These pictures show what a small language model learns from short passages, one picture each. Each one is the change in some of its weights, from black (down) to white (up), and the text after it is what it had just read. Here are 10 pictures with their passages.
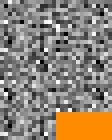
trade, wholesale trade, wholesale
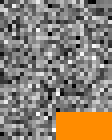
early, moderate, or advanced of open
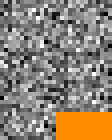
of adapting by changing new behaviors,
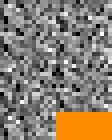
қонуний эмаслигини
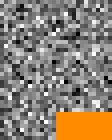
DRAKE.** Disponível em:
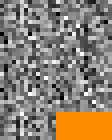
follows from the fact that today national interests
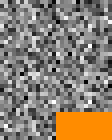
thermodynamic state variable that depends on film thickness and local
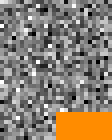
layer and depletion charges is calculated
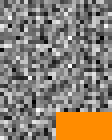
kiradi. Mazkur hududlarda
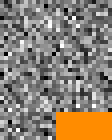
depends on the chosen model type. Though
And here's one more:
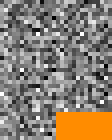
However, evidence for priming or facilitation of
